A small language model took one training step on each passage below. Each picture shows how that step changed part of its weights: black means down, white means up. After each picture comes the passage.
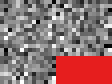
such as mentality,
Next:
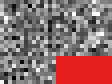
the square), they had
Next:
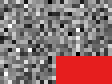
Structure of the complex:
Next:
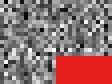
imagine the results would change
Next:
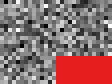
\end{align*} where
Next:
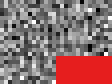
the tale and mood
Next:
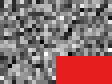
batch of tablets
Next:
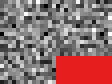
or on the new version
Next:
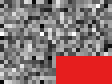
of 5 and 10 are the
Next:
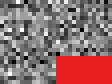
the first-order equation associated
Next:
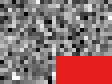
a virtual
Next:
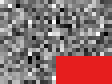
star's rings of
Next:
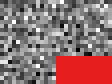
received from another VI
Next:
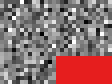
amplitude of pure
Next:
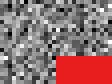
hours. The
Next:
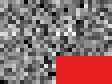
for all $i\in
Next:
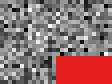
the following insights:
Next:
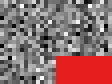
second, designed for the
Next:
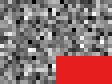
LM & JD Z
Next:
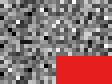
we need to check that
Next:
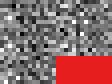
Kharkiv State
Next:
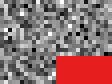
by two invariants,
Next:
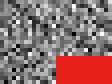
and $\bar x$ be
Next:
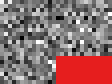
the right of Figure 3):
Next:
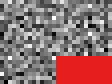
quality can not be sufficiently
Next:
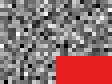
than $p$. Since
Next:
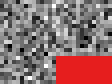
optimism, which gave
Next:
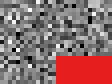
\node [dot]
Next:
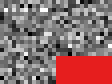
suitable positive kernels
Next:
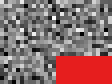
several other interesting things
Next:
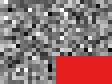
be a self-map.
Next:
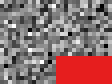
solution of salt and
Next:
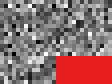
number of administrative
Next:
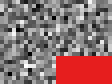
residual mass } In
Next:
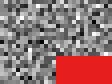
trade-offs in
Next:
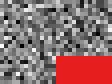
for both $cn$
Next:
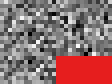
this latter relation. In
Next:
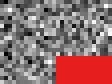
excludes oxygen
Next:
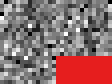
road sides. -
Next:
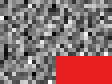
policymaking and a
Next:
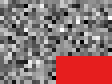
conducting elections to
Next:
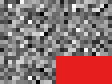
introduces new sources of
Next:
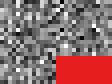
\ge \frac{ C
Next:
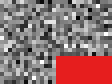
is available at the end of
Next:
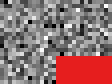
other means: 72%
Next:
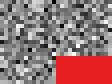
would like to underline that
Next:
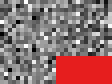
open" is included,
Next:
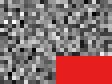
contrast, the second
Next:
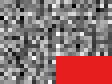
the NGT technique
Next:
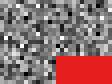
under $\iota_a$.
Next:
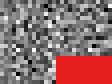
on the spectral radius
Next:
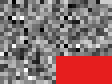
all OpenAlex
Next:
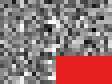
structure is divided into
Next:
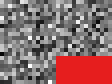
specimen (animal
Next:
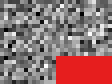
exhibited the characteristics of
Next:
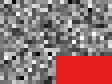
need to be addressed
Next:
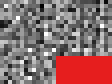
the human body makes
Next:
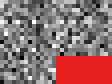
this Toda lattice
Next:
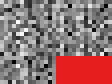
mixed solution of minimum
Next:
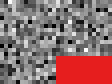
for 20% EPS
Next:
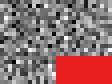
Square Value
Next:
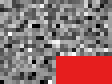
study are national and international
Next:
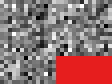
We will specified this problem
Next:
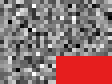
lines $B_{\alpha
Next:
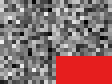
the following bound for the second
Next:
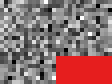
the same parity as
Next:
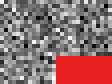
The basic problem is the
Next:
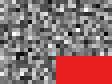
in the sense that there is
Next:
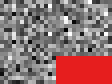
Thus, the collaboration
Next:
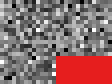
upper bound by a factor greater
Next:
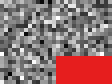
is not the typical behavior
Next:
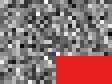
administrators at critical
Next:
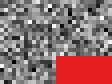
the coefficients $\langle h
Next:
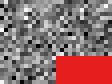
The existence of minimizers
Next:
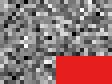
collection $\{D^n
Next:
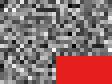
numbers or Markoff
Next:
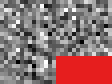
= \cos\theta$
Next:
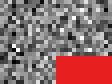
$u_x$ and
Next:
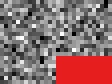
of the fiber operators we
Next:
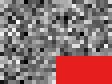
$i$. Note that in
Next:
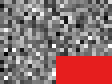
this action explicitly.
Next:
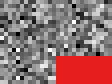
\qquad\quad +
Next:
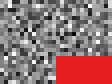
patient data may be found
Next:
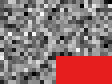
and minimal losses during technical
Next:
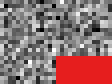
classifiers seem
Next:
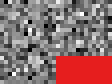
in 25% and
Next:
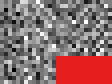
imaginary Killing
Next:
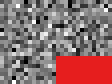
ambient variety
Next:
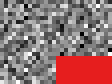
times greater among subjects with
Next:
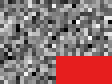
their status and standards
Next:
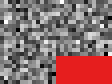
designer an extra degree
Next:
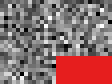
smoke as well).
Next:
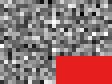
is the ability to do
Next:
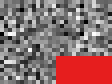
KPIs, the
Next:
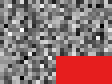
times. We focus on a
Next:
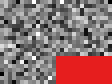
be discarded.
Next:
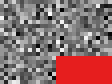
Applications of these numerical
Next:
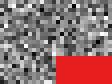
as the legislative
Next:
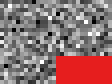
QND measures of light
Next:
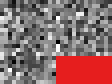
inject variadic terms
